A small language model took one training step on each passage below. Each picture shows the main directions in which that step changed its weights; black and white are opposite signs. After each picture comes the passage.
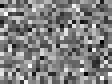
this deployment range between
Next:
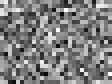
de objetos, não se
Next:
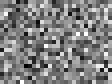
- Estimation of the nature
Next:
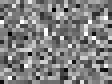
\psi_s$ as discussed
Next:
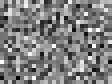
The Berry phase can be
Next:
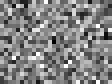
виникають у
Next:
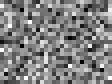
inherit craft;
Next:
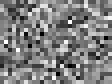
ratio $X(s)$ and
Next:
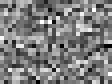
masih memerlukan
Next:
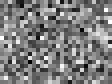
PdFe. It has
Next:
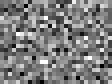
electron-proton collisions
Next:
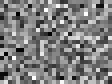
boshqa tabiiy
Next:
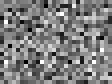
Davlat yoshlarning
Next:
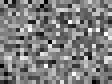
observe the largest
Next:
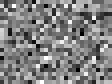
kann, welche
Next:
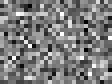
the IR apertures.
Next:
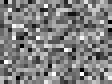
estados, se realizó en
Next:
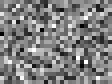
radial velocities are presented
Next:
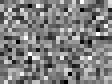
три етапи
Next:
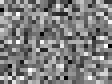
tabuleiro, as
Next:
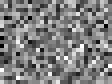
a hybrid random number
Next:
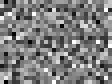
das mulheres. Na
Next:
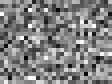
entanto, pesquisadores
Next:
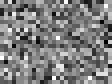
pode identificar as
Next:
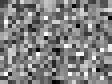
These impact factors, which
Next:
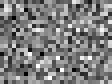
full general relativity.
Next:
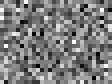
Islam (studi
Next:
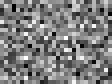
foam etc.) but
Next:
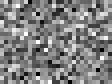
dan kurikulum
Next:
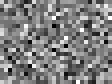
layer of planar geometry to
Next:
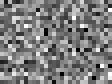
that the measured current remains below
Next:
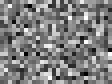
relaxational component that is
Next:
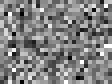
conflict of interest to
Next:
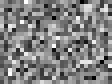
smaller than Earth's since
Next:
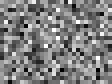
We see no reason to
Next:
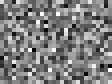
every feature-wise
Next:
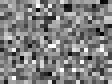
angle swept out by
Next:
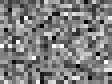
yetileri ve
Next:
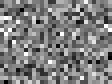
año. Sin
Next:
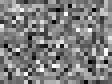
requirement sets harder
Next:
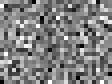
is allowed to vary.
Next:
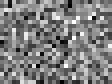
sobre *Historia
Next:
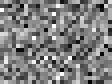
xalqaro ilmiy
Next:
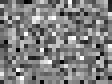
Biotecnología e
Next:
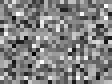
state. Note that the
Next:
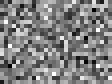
The general chiral spectrum has
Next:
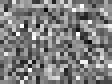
lack of effective supporting
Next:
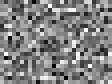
de otra manera,
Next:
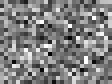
$n-1$ refers
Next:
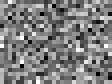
RNA structural elements
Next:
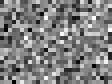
parité de pouvoir
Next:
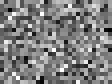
for sustainable development of
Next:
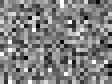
time required to run all the experiments
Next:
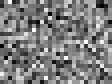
va uslubiy modeli
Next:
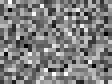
the notion of states.
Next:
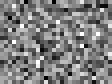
à agressividade,
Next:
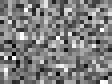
resulting ABC approximations
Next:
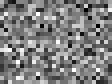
tizimini qayta
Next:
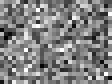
du cinéma*, il
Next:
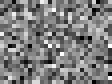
valores, ela também
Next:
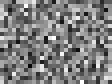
The real requirement depends on
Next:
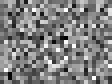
indicates presence of new
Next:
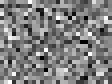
}=0$ and is then
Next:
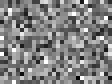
With these assumptions,
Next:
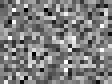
velocity pixel column''
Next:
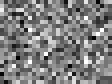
the constraints on $f$ from
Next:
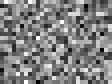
– tek ǵana
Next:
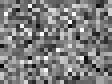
mass of $m$ on top
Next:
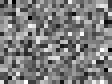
ya que se tendrá
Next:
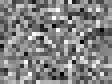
supersymmetry, and
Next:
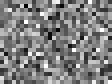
& Living Knowledge
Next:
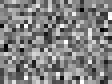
The algorithm entails
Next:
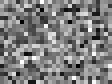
only be integrated numerically
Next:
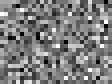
the quasi-static
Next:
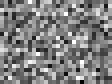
como o Brasil. A
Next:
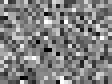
и разпространение
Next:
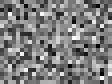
e gestores de
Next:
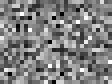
an actual experiment, the
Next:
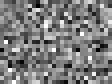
also be kept in
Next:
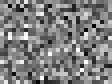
but without a slide back into
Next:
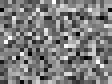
ability of larger planets to
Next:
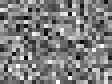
two utopian novels
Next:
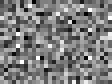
input for the deep learning
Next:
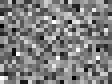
distance within which this effect holds
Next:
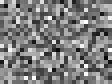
5.17. This object has
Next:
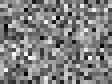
polarisation estimation for the
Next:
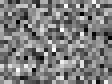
1 тис. га
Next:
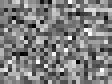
el sector privado de
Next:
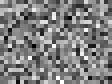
practically does not affect the
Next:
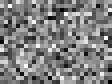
bo‘yicha faoliyat 2
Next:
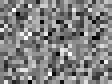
qabul qilish uchun. -
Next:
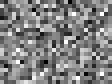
la base de datos Web
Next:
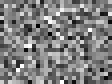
topology. One is
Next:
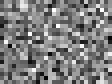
of ten Gaussian functions.}
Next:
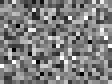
hand, we find that although
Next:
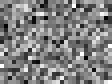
dimensional bulk spacetime while
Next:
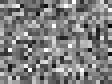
mais grave e feitos pela
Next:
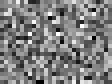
of the impurity atom
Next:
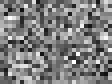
the efficacy of our
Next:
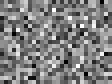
in the sense that two
